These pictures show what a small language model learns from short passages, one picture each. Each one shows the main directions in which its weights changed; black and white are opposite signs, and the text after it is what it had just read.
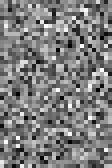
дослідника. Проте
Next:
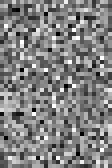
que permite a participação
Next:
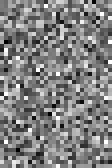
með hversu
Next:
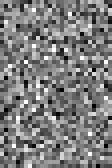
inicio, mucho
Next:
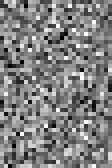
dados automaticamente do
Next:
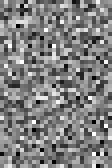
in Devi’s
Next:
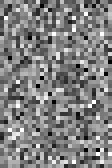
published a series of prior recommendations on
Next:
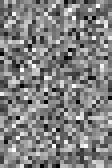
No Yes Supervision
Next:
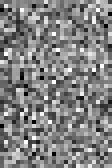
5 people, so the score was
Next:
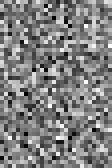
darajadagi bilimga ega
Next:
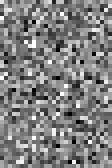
menguji hipotesis
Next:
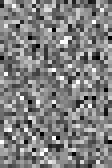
acquisition, drafting
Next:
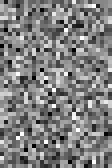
створення цілісної
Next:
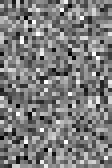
i korištene
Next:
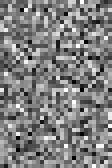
critical public policy decision making is
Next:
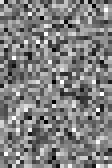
modelling approach (Grimm
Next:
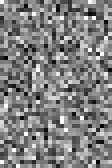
Banjarese word can
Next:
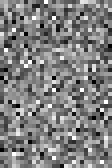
in Fig. 6, it is
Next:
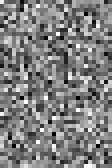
la educación ciudadana
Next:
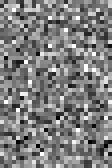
heating and cooling,
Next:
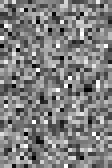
Классификация мотивов
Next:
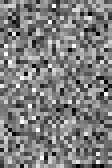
accordingly it is generating a
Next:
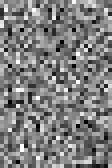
Selection: It means generating
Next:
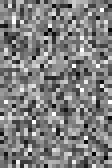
processo anterior e o atual
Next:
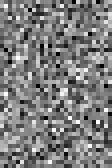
(Online). In Volume
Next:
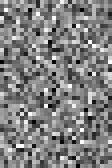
that it will find solutions that are
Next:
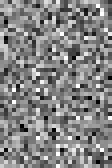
rather than video transmission to limit
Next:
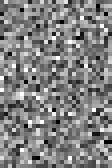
3. Архипова,
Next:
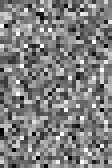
А в Узбекистане по
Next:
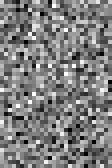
Several predictions have also
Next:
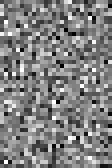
inaugurada por la
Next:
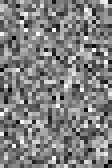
ao ensino de Artes, e
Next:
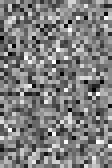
< T$, the LM test
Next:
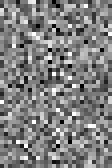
tashbih san'ati
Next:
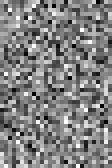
occasionally hop to
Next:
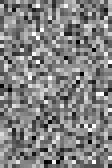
\in \Omega$. If
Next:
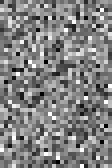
In a final step, the ideal
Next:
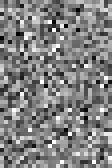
Monteiro Dra.
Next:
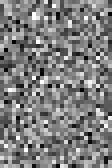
sludge, the concentration of
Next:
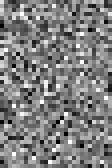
água Itapeim)
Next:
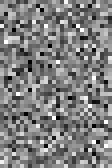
degradation within 60 minutes
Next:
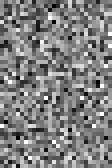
في (العصيان
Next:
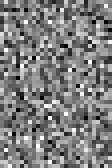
sarcoma (ES)
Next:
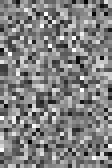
ORDER RATE
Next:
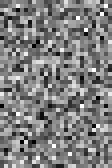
results, and reduce bias from
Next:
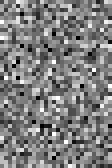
for the aforementioned
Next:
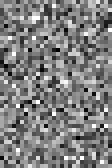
result, the adoption process will
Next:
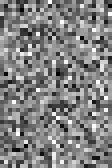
of strongyloidiasis
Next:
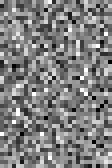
a romper com o
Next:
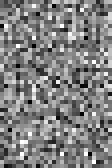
you using these new resources for
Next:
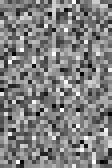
research of higher education have been
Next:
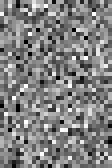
or research relationship, and -
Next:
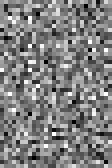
elements (mostly by
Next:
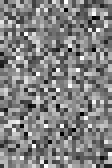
es un fenómeno
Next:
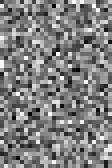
qilar ekanmiz:
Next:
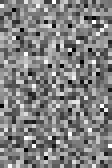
ao estado físico
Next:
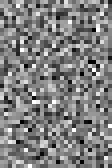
of both health professionals and students
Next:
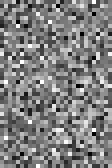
2. Fragestellung
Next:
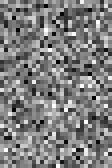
males and 4.5 in
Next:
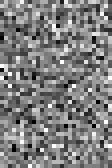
of the product [58]. For
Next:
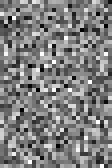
in this paper used a constant time
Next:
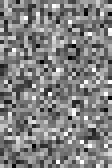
collaboration between teachers and parents.
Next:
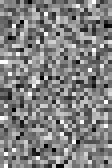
servir como palanca para
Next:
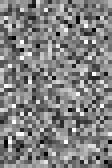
medida tomada por diversos
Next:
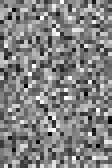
CALVES. In
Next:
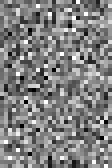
such a research network can benefit from
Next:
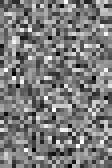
o'zining xususiyatidan
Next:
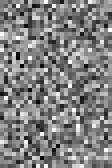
is privileged leading to an
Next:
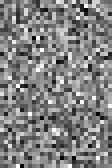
An illustrative example of such
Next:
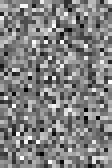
untuk memastikan semua
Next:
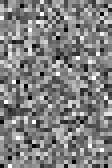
Miller, M.
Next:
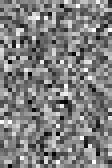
on determining the minimal
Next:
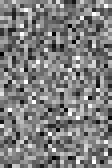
d'ingénieur et
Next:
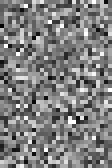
solo se dispusiera
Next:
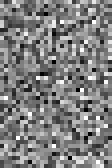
more on active behaviours such as
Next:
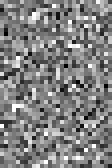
the study design and the critical
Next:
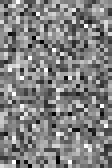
tenglama hosil
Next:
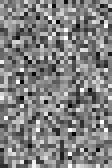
Case presentation The case
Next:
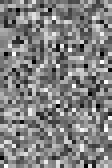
participants were diabetic and were
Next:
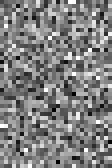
before and after 2 hours of
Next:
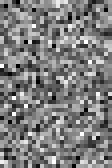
work with currency transactions
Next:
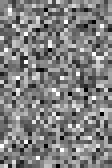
serviços públicos, bem
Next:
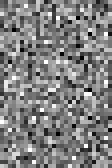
other educational researchers. With the
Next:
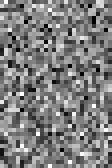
в отечественной
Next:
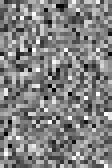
study area are statistically significant Another
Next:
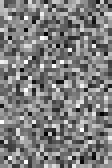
Here, the different profiles
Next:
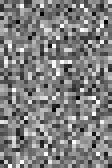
in Indonesia’s IT
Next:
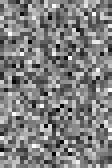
الدراسة إلى
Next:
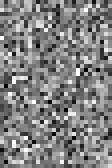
en de Groninger
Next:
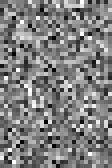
Interfaces*, ser.
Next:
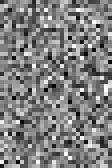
penal nas atividades de
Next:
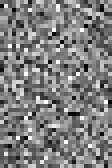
waste recycling target.
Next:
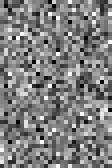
what takes priority.
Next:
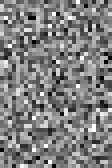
Miyagi y en la
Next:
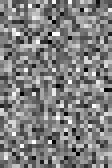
preclinical methodologies by
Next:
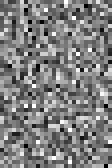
choosing “average”
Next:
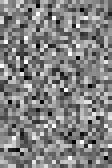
that both global fuel utilization
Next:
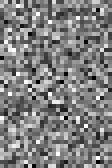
scheme which produces a low
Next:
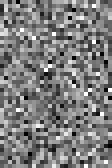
[15]. Other studies have observed
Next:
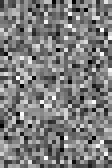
–, sendo sua área total
